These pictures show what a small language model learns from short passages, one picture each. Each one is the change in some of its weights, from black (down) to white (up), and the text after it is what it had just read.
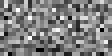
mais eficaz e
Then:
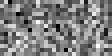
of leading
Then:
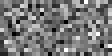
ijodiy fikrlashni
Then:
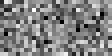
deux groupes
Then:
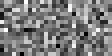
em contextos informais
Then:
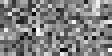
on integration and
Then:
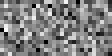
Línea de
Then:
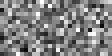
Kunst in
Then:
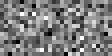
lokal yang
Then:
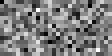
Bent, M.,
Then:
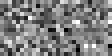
yaratish zarur:
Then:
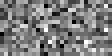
en situation réelle
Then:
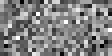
espécies da
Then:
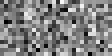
de vie et le
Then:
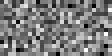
darajada energiya
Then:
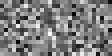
boʻlgan shu
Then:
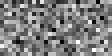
На думку
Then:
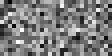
der Mandele,
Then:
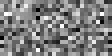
el régimen
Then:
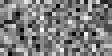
и обеспечивать
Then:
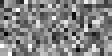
que eu se
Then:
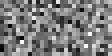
числе в
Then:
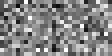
saudável não é
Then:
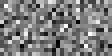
na dramatik
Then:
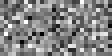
serem considerados é
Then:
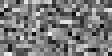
se respeten los
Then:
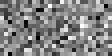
de demarcação
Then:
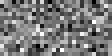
// Бауман
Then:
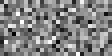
a textura das
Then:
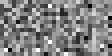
to establish proper
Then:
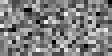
kelganda unga
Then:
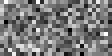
problemas locales
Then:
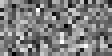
tizimiga asoslanganlari
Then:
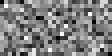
Dado estas
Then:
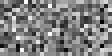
notées avec un
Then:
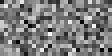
Для исследования системы
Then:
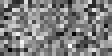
contadas a partir da
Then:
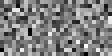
da ditadura
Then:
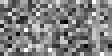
on the number of
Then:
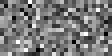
alsmede ter
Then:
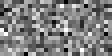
alcanzar las
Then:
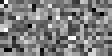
contenu et de
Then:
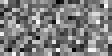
gingen, ins
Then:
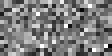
el paciente tenga
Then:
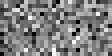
uni nimalarda
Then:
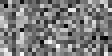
quienes participan
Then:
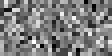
reparto nas
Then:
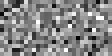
modificado por
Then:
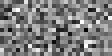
à la réalité
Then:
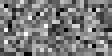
satu merek yang
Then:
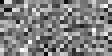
de los datos.
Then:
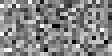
doctrinar de
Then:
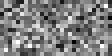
y surge como
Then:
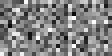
esteve presente na
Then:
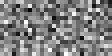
ва маълум
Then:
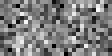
hamda shariat
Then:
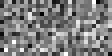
затраты на
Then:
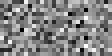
aos procedimentos
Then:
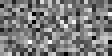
і хворі
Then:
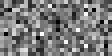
en lo administrativo,
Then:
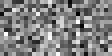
el desarrollo del
